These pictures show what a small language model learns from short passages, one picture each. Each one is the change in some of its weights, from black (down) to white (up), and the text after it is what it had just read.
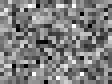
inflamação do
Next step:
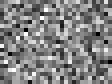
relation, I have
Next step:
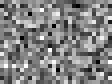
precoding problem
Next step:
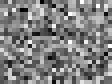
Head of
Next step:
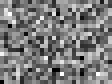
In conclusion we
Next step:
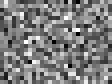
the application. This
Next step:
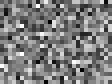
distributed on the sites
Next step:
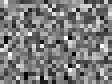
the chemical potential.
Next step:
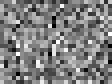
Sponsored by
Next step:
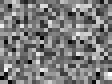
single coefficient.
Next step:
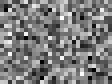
(see text).
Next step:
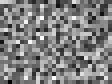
findings in this
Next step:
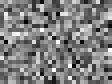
to be a
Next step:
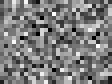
is registered
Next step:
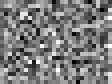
of $x$
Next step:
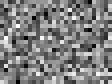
A oração é
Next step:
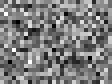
et al.,
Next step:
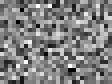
Volume 4,
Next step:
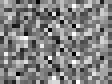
in other different
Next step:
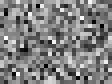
Scale* is
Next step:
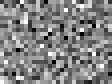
unclear if
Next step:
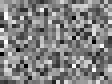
we would predict;
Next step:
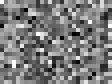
forums that
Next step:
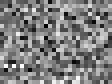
niet meer
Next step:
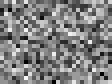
will indeed provide
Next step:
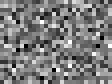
and environment. According
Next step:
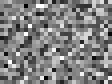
much higher frequencies
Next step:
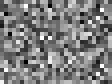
disrupt the
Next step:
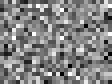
same probability measure.
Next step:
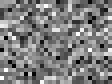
are shown by red
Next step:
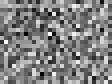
in a better position
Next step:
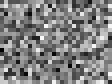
by the MC
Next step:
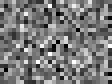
on the mixture's
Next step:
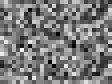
the world of
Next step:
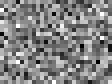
системных, а
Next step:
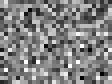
the genetic defects
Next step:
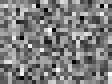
of educating and
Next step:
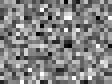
all types. As
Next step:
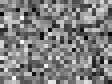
it resembles
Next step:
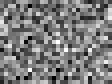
the LPD
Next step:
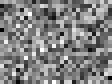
ahamiyatga ega
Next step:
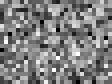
e construção dos
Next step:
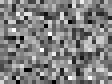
Код и
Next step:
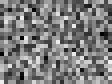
that it is not
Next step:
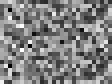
research of my
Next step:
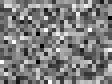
of Warren
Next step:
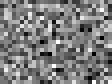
die zuvor
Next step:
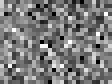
distance. He could
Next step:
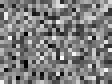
и мы
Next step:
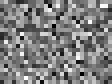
use the central values
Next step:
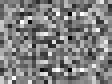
derivatives in the
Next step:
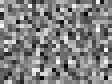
media in growth and
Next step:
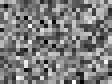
platos de todos
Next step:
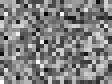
saúde, ou
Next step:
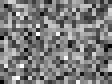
load capacitance
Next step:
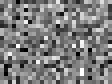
above mentioned Animal
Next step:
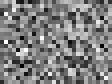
methodological problems in
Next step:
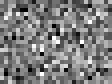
y deben
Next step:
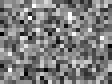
g of dried
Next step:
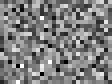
employee effectively working
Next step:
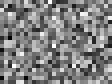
also to find other
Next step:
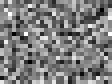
Intra Oral
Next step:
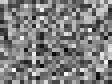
associated rotational
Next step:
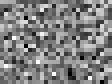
contribute positively to
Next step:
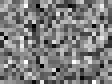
mastering other
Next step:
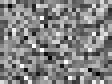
subtraction is
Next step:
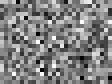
про свою
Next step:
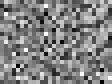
become competitive
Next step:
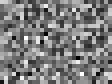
an overall coefficient that
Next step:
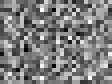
before and after treatment
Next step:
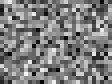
key role in later
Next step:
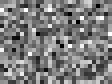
holes with
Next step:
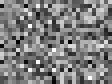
uma redução nos
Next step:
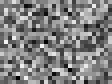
processos utilizando
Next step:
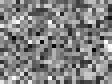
як причини
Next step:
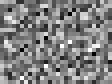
introduction of
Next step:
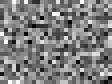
is an initial,
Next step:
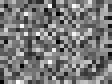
on the choice of
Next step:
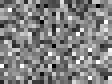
program are being
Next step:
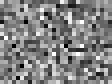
titroq bir
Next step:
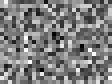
the plates.
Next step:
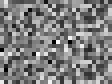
the molecular weight of
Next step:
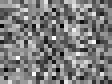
difficulty in
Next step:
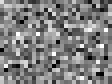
de estudio y
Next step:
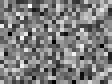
efficient transactions in
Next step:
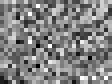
provides a mapping
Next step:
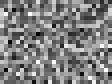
daerah di
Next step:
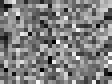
highest mean score among
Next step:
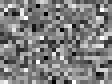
piperine and
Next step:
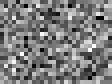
two fluid elements
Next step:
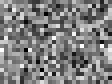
to teach historical
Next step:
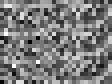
of the requirements for
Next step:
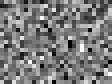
lowest mean ($M
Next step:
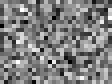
learn a
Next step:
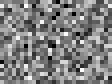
passes through 12
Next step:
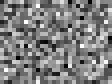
diversity in
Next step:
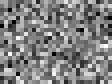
also proved that
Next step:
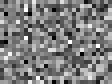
podem ser
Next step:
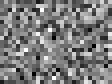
by price in
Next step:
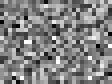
follows: the
